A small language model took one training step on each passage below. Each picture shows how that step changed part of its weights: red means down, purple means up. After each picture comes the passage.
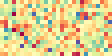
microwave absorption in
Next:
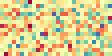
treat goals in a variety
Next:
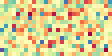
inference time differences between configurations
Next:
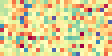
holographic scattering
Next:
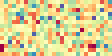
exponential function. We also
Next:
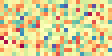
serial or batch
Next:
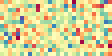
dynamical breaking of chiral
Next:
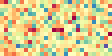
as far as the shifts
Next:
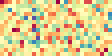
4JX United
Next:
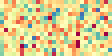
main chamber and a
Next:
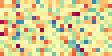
establish the lofty
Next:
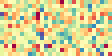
prior to reaching a
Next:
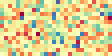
allocation, planning,
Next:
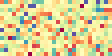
boundary condition at the horizon
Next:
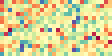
filling the ground state
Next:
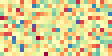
expertise, its external
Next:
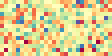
the differential measurements is defined
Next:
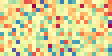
would lie on top
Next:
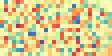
the topological subsystem code may
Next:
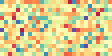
accounting standards has been
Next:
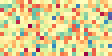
which is not statistically
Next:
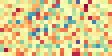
be kept in order to
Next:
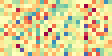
be part of the local
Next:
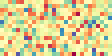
both classes seemed to
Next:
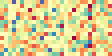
could be meaningfully
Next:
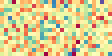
field at the granular
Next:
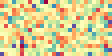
school teachers and to find
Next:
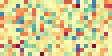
the categorical equivalent
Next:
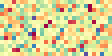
(1)$$ The presence
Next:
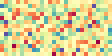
buyers prefer
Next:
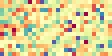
efficacy in managing
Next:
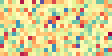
nonrank links of
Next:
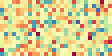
of bars supplemented
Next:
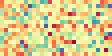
product in the circular supply
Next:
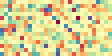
$t$, where
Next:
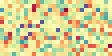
section, we show that
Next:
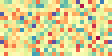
to and used clean water
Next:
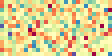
The authors declare that
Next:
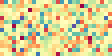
particular, the thermal
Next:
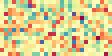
show very good agreement with
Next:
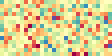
this type of product.
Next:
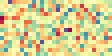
only} selection criterion of
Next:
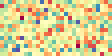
reasonable request meeting
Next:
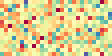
distances and a completely
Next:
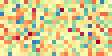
the collaboration has to
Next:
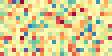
energy barrier between these two
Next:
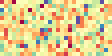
constant observation of the market
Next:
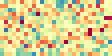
emission have been proposed to
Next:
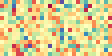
curve represents the averaged result
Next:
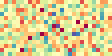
and quality of the
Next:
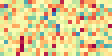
indicated by higher scores.
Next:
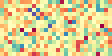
are at the origin of
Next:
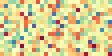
from two different camera
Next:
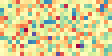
of $C$. Hence
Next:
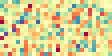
the low energy effective action
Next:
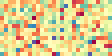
seems to be more
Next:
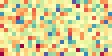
the Kretzer
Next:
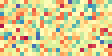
the most relevant parameters,
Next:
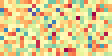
are describe and analyzed
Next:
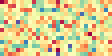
This approach accepts women
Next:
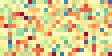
delay register vectors based
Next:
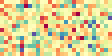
both the most readily
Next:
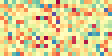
Compressor speed
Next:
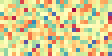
a support framework that
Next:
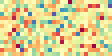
an applied field.
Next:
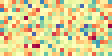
Definition 2. Equation
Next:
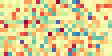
is referred to in the
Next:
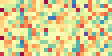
we do not simply recover
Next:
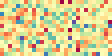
the Tevatron
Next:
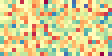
we have that within the
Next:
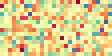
there were two rooms
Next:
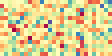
numerous sources of uncertainties such
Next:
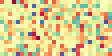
this effect has been treated
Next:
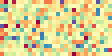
nature was closely attached
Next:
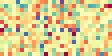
We also discuss very low
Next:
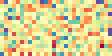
irreversibility field
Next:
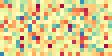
Figure 3. Different
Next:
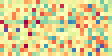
is possible to estimate the
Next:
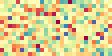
dependence of the two SC
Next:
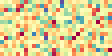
sci-fi films
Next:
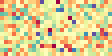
beloved parents,
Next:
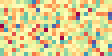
all stories have a
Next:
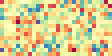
PIP presentation
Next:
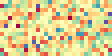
an email is a
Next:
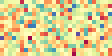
a parametric solution of
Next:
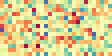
usage and 11.6
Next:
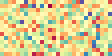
extremism had a
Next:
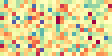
inventory failures can directly
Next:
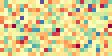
dense core-PDR
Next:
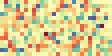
the EU funded
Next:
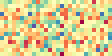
to produce speech,
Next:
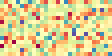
completeness, we explicitly write
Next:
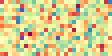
intellectual property
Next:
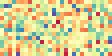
may use fewer
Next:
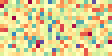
than uncivil ones
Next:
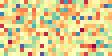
the host organisations. The
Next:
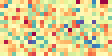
for CPVTs,
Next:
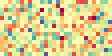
properties of the vacuum.
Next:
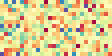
laser excitation pulse,
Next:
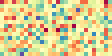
built each ANN has
